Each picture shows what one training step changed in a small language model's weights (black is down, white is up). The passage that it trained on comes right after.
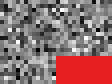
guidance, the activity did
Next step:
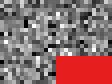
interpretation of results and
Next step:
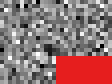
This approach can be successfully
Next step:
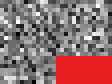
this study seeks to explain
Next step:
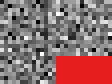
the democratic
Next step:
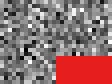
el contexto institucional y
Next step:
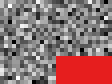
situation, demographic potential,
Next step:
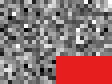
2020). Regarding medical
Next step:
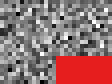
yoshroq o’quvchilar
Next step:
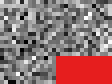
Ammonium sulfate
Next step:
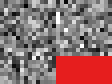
José Luis de
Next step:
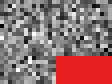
Govt. Hospital
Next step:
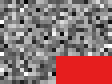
and Fine Arts
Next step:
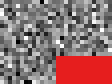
роль. Без
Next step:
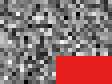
va Aganovlar
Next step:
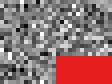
However, very little work
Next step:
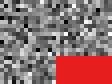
as the existing black
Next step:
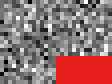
catalog (intake
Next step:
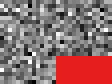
seu entorno, com
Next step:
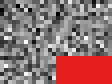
emergency phone line.
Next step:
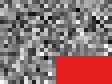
(PV), or drug
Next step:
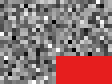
PGDE graduates in
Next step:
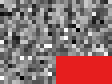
yechish bo'yicha
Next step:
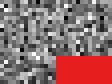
design and construction effort. This
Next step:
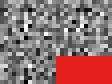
loam, loam,
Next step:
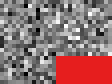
frequência significa a
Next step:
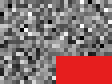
aprehende y lo
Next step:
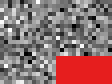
que reflete o
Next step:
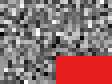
are administrative aggregations of
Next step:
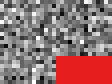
kontrole tokom
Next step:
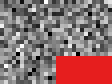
foot arch indices and
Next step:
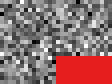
motility and had negative
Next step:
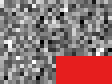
marketing channels analysis
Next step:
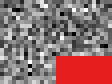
at a specific time.
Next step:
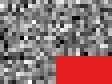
diferentes tipos de
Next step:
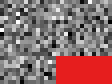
German Centre of
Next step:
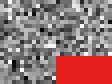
Lug'at boyligini
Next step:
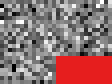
va kuchlarini sarf
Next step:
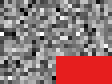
individual EEG electrode to
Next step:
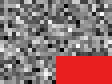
pracował jako
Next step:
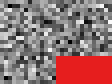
Partner Organizations by
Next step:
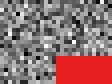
de amarillo entre
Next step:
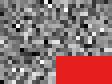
системы управления,
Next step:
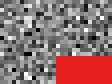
В современных ТС
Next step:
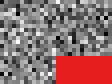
for general public use. In
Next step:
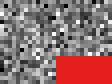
in inflammation at
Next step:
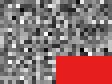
nationale schoolsystemen
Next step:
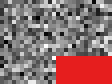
be significantly younger than
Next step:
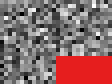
ena tiyen na
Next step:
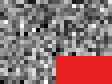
It enjoys leverage
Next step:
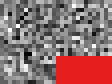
que as sessões são
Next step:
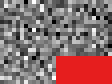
Government Areas of
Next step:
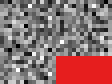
имеет место
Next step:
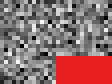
their traditional or religious
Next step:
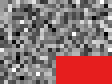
genes are from a reference
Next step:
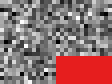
kurash choralari olib
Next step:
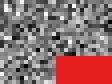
the Chinese digital
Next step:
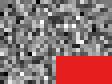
um todo [13,
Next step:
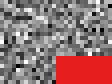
Research on Construction Cost
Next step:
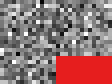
ken. The newly
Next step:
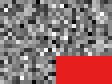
chopped and
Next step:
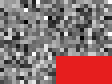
including oxidative stress and
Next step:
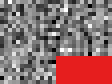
chance to the two
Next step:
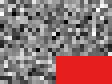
the driver of the
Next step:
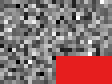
used to captivate the
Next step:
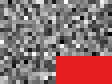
und Fachkollegien
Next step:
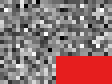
This includes aspects such as
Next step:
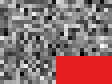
de gráficas de
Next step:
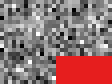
con las de suelo
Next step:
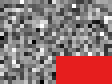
to meet their needs included mental
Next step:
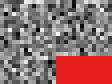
los artículos del
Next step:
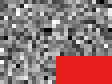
Russian). 7.
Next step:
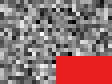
did not find the food
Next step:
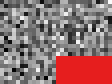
Ihrer Sicht das
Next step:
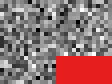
overestimating the value
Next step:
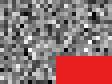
nohaqliklar va
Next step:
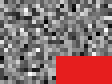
that they act in the best
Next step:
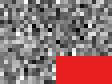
بوده و کسی
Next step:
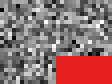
gaps in technology skills among
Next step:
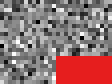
the input voltage. Table 3
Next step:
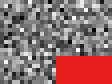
carbon fiber powders
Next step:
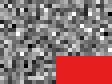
bir talabaning mustaqil
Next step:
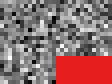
nas pastagens,
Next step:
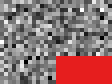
Eng samarali texnologiyalarni aniqlash
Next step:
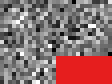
a popular alternative
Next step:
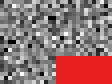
are openly available in
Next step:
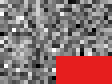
simplifies machine learning
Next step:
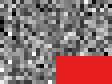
econômica fundamental para
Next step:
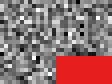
twenty nine female
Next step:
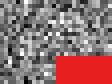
dealt with prior to data
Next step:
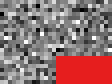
working volumes when
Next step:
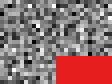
to bridge and
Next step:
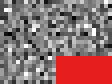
non-active users of
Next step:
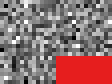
Siklus 2,
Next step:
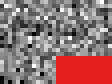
do not differ from any other
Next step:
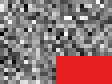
da Lei nº
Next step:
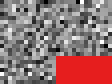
qaratiladi. 2
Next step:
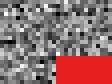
kelishuv namoyon
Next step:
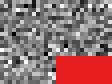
(Say) on
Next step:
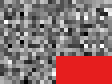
bilan almashgan. Bu
